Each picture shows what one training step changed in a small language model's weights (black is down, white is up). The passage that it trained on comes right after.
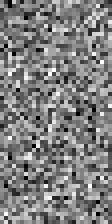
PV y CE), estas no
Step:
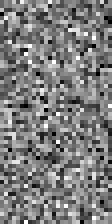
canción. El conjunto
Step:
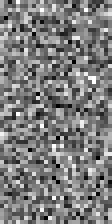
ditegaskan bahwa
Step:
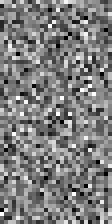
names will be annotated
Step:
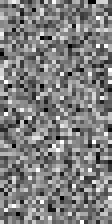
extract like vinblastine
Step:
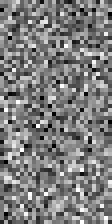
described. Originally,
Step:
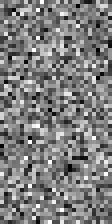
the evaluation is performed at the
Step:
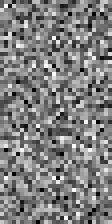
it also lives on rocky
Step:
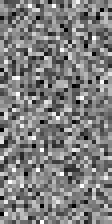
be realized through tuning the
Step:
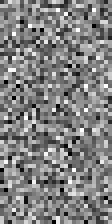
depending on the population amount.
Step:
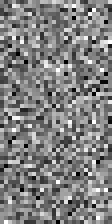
the photon-proton system,
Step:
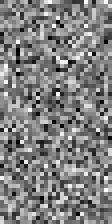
were either 6th form pupils
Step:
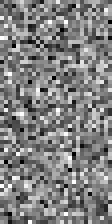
are available in school for
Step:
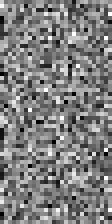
əvvəldə qeyd
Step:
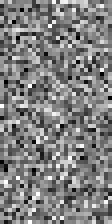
namely, the relative number of
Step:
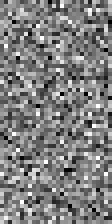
validate the importance of
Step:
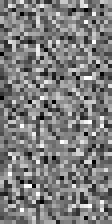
следствие приводит
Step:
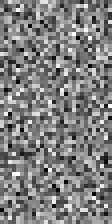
SM-like Higgs
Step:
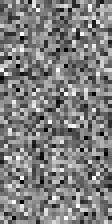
además potenciaría el
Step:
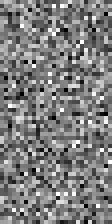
Consequently, it is hard
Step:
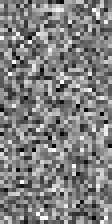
efecto, la primera
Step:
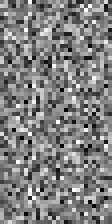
زرد تیره در
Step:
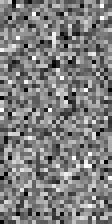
the risk assessment condition to
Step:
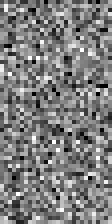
turli muhitlardan
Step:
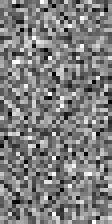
the 1-loop and 2-loop
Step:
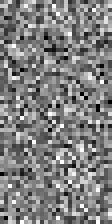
new and legacy systems to
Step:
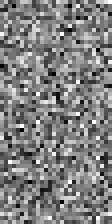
System and thus affect the higher
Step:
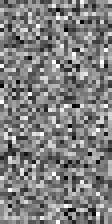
an otherwise much more quiescent
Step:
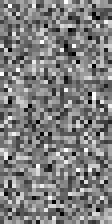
with a near-hexagonal
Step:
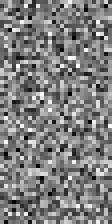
1990 is the relative position of the
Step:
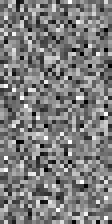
number of attributes from input
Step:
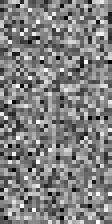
could be detected. Specialist
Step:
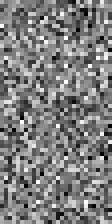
DC time 4 hr earlier
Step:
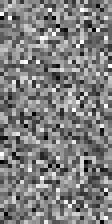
cavity one, purely
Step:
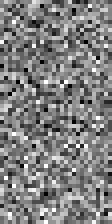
(annual) Number of Funds
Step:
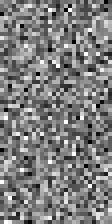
the successful production of
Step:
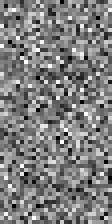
gelten auch weiterhin
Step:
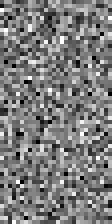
water and PAM solution
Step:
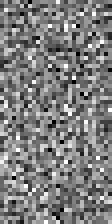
delta model) and extended information on
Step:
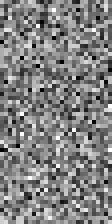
bands at high-symmetry
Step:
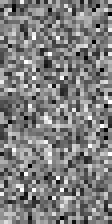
physics, the differential rotation
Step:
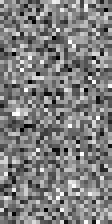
a reaction of trimethyl
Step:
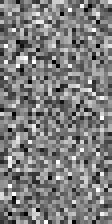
e a jurisprudência
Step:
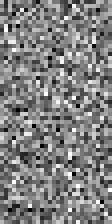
in a non-proportional
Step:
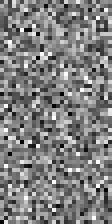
MCV. All the selected
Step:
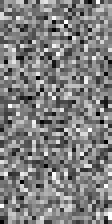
Small Spacings from Standard
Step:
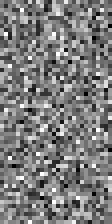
approbation confirmed the
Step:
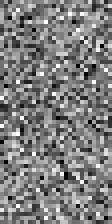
of applied liquids.
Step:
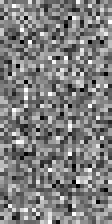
inhibition is therefore a
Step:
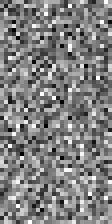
\rangle$ which is comparable to that
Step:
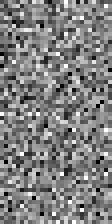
as the "Youth Parliament",
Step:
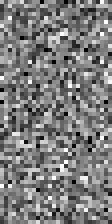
before and after recrystallization
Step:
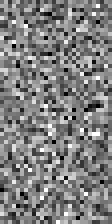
(ODE) \begin{equation}
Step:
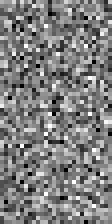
kanker dan efek
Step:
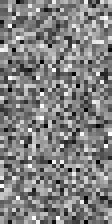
Synthetic pattern for the
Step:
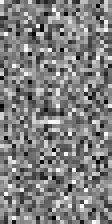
The polymerization took place between
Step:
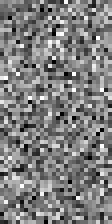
as great a country as
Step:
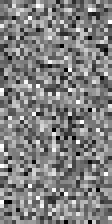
scattering function, but the
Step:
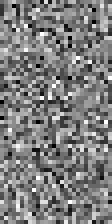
hazard in children in
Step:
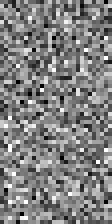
20 years old. Table 2
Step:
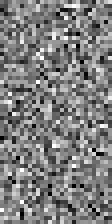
location of the resonance is also a
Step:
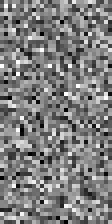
next world are of a
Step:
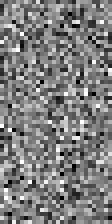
of Pavlodar region.
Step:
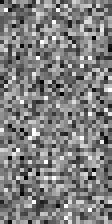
local fluid velocity
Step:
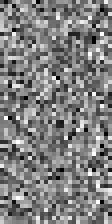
that the average work extracted by a
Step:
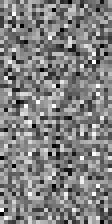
first order} in $\psi$ can be
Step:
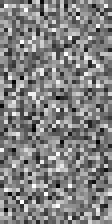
life permitting their user
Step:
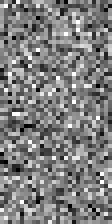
a probability of a jet
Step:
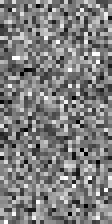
a common network and works for the
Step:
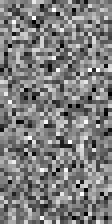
goes gradually to
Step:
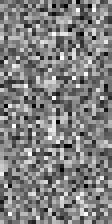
Affordability was the top
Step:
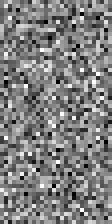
Fariduddin Attor,
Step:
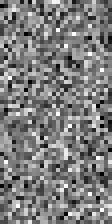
the phase diagram for a number of
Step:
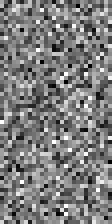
va ilmining barcha
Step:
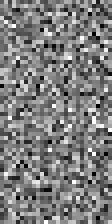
при равноускоренном
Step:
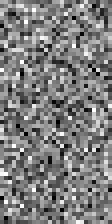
message of this paper.
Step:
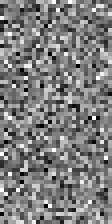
two subsamples with $\theta$
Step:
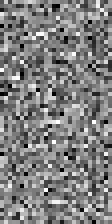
of knowledge rather than
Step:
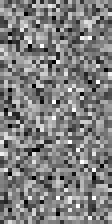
філос. наук,
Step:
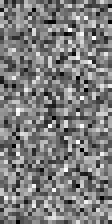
easy to use and easy to
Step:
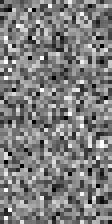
have been published to study these
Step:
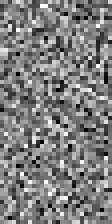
evidence of trabeculae
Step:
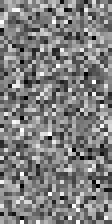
that they spend a lot of time on
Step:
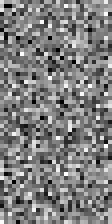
in the train 2820 with the
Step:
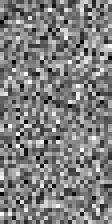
user friendly interface and
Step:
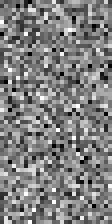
scale approaches the reaction radius
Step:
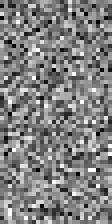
the Intel MPI and
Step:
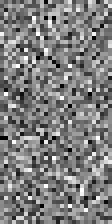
once duration and turn count
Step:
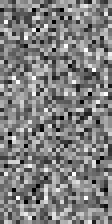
the maritime dataset selected
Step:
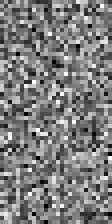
dans la prestation de services est
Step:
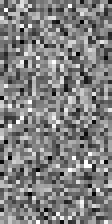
methods were used to assess the significance
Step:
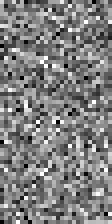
for data collection were face
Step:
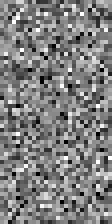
and matrix form a compact composite
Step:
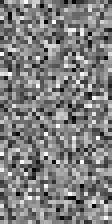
vositalarini to‘plash,
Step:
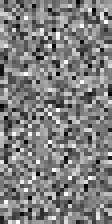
era următoarea:
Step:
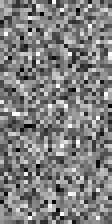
availability of intermediates –
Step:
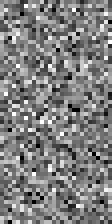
considerable loss of cobalt
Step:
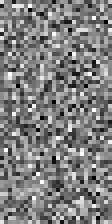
in order to maximise the linear
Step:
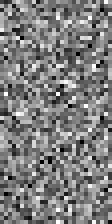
% clay in average. The average
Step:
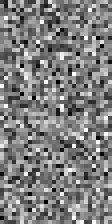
it reduces the infection. It
